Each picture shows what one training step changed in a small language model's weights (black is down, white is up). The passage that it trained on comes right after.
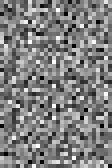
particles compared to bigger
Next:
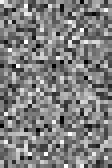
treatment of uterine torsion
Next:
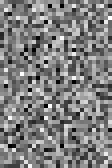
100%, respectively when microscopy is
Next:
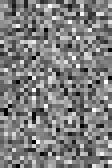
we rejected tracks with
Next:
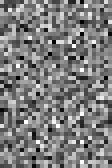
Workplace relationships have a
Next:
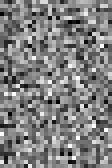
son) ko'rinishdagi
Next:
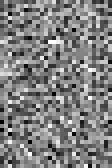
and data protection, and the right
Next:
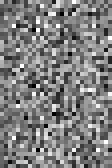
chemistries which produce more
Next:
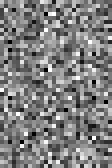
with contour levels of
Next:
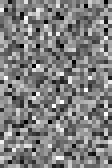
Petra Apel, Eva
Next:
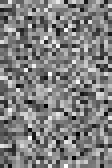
o destaque de um ou
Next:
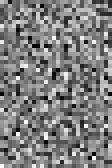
✓ Attribution: requires
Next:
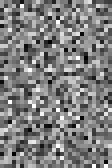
in the magnetic field, so the
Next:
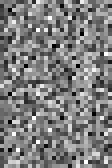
obstante, se identifican
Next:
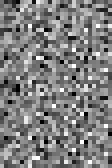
ніж ця ж
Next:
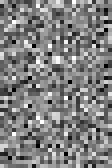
results for tumour segmentation these
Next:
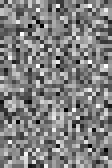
the interfacial strength can
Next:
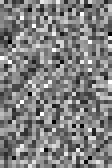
division, cost grouping by
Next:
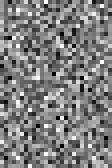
Chemical Society, held
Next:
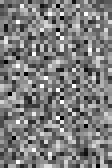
After defining a metric,
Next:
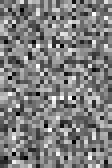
conveying permission and the
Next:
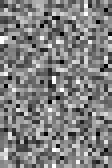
desacuerdo, 7=
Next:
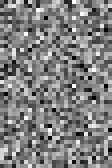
data gambaran umum
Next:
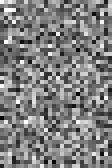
the Brest region.
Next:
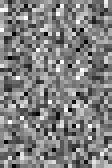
suicidal ideation of Public
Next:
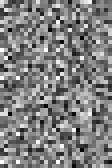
attributed to the thermal contraction
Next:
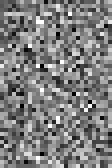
not know what was the original state
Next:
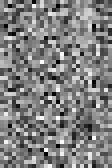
is realized through the composition of
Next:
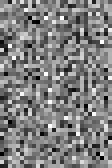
destinos turísticos” de
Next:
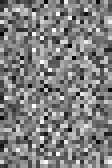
select a decision from group of
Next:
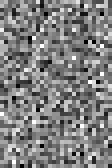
annihilation channels.
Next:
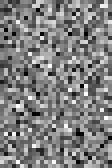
Do you agree to take part
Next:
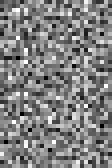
cap a peus) -
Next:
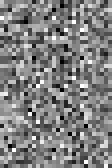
third-mass moment, is necessary
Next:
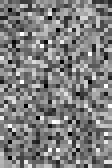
of the CHL string.
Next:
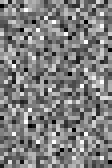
lo llama «flores
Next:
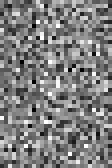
were acquired with a 90°
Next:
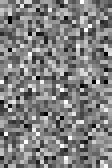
Simulation-based Climate
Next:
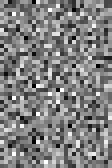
civil registries are frequently
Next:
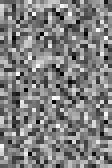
Azarnia A.
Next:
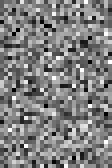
profissionais dos setores
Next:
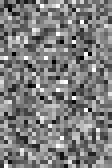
are entitled to get a
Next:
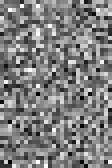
system, explanations can achieve
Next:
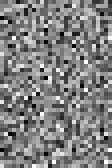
5: Modes of transmission:
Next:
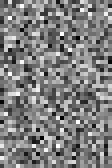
serves, along with other
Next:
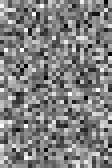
la Dra. Anna
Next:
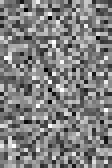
and the large width in velocity.}
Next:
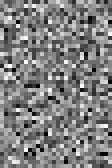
Мітіна, С.
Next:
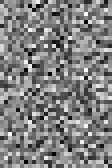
script ng mga
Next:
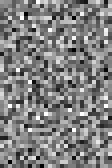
makers at JHEIs
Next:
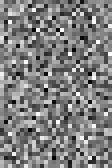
Representative Digital
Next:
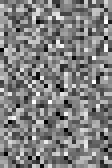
Primary E-mail
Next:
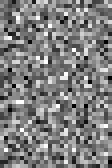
витрат води
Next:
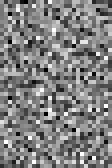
from resistors in series with
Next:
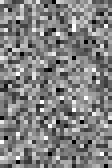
verified. In our systems,
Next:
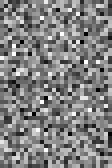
using independent control samples. We find
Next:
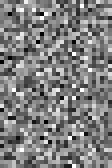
distinct horizons, one is
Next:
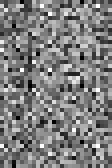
a new run of the task
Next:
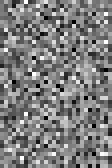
образование в различных
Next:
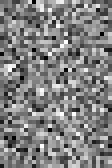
chance that all servers were
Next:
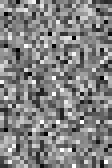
3.1 Potentiometric
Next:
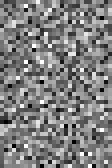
high yield of viable explants
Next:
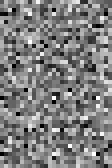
sohalarni rivojlantirish
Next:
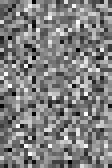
durante a internação contribui para
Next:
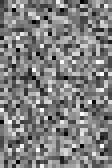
a peak-to-trough
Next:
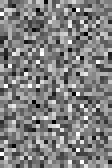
MRI may not be important for
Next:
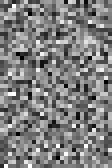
organizers. In contrast,
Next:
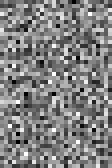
data distributions, and we applied an
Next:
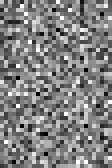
y-directions in the
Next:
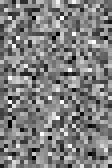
as well as other sister member
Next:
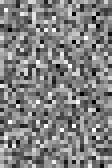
distance quantum correlation. Not only
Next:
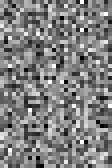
для порівняння
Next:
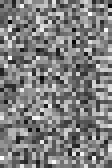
content, which represents the degradation of
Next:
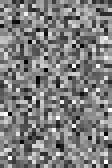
in the Baltic Sea
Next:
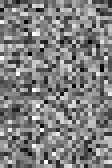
to validate the proposed system.
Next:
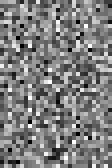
The localizability of the symmetry
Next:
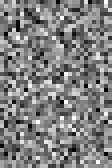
CHILE 3 escuelas
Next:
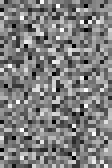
worth noting that the rate
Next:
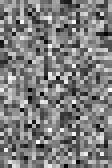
unas bandas oscuras con
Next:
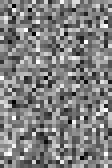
matter fluctuations (with {\tt
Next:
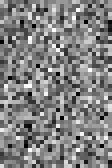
which she always shows, but
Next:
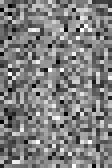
as will become clear later they
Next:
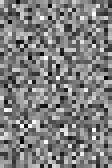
born at varying numbers of
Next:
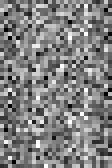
undergraduate level in
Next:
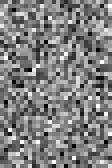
passava por uma crise
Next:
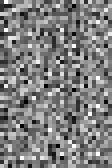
los cuerpos sociales
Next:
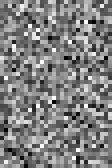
questões acima. 3
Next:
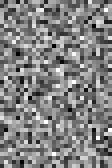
2.4 Aim and structure
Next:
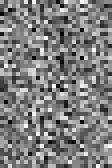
time-independent. By comparing
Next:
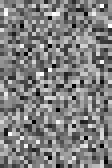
where both f and g are
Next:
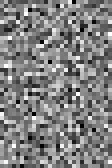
second parameter set to 1.0
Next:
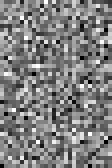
storage bags & medical
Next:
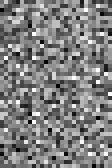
to date, takes an explicitly
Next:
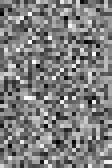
by setting the force to be proportional
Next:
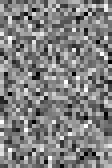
A posição de N.
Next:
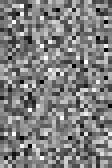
of modelling methods and interpretation of
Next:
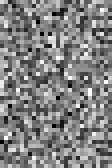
$^2$ Department of Physics
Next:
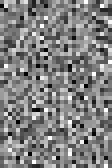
blood transfusion while
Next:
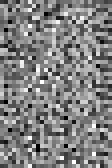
4-х горлую
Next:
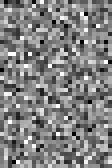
есть с момента
